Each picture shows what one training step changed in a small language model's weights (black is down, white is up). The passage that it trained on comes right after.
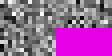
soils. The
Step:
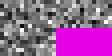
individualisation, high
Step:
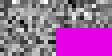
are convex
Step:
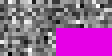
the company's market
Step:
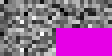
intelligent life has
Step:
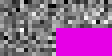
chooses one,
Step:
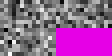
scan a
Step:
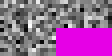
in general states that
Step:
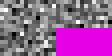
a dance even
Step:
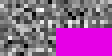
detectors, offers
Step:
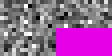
mass, she was
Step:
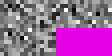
\ee can be
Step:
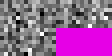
as in the
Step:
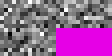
conclusion of the increased
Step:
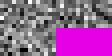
of quantum mechanics
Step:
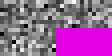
guide the development of
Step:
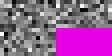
been presented instantly
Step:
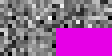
Highly effective as
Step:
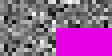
less than one,
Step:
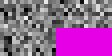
is an easy to
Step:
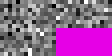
of the spin
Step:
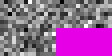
is varied,
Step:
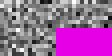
normal) on
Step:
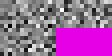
proteins are
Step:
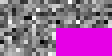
that \[
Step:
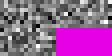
to obtain quantum
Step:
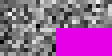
To account for this
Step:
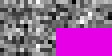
on the order of
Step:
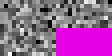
cult of
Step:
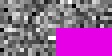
more years with a
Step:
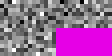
is doing
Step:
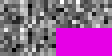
these two cases,
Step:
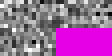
(BB) by
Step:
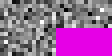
slit width.
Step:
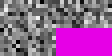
experience in these virtual
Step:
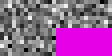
proposed visualization method
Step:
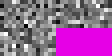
the test.
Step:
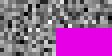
and the resulting data
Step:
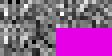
spatial distribution of galaxy
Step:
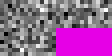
water can only be
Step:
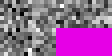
established for the linear
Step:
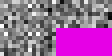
will denote just operator
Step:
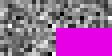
become zero when n
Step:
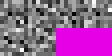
prevalent in natural
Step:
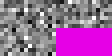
by JSPS
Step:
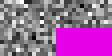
We find accelerated
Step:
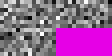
stages of the
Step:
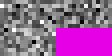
household environments characterized by
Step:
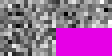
Electronics and
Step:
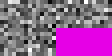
of work related
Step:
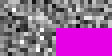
particular attention. For
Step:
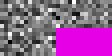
studies should focus on
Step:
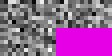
area. As
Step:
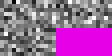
replaced by
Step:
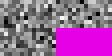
electromagnetic wave in
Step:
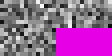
the criterion of the
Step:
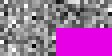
not improve between 2020
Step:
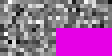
basin of
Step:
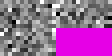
The bottom panels show
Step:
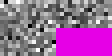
noise have been reported
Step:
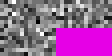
the actual nano
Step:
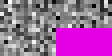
categories. -
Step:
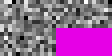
of biodiversity
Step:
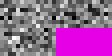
extrinsic factors
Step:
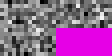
a threshold on the
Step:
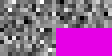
Finally, we present
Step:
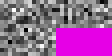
isotropic fluid reduces
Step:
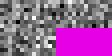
as seen from
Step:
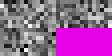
limit, spin is
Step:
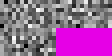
which is consistent with
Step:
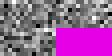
(as seen from
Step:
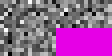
importance of the sustainable
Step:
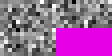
The rest of the
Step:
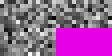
perturbation amplitude is
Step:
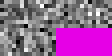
the dust lane
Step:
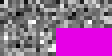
in different load levels
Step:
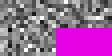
general determination,
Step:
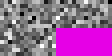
scores of Marital
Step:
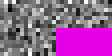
of a constant
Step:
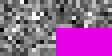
in this case,
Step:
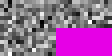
death index
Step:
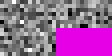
that feed on
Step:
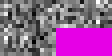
distant galaxy
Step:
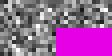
Health Service
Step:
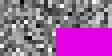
states. Let us
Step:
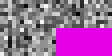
and not-connected
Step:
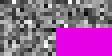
page. As
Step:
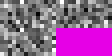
C atoms of two
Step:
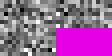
enter into the food
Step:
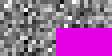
change management to achieve
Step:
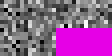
scenarios in the context
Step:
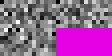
for these experiments.
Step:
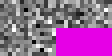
increased. By
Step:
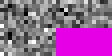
mainly apply to
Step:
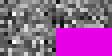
with NIRCam
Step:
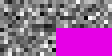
focal lines.
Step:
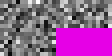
stretching of a
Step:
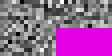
signals. For these
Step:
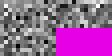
absorption capacity of the
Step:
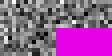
each galaxy with a
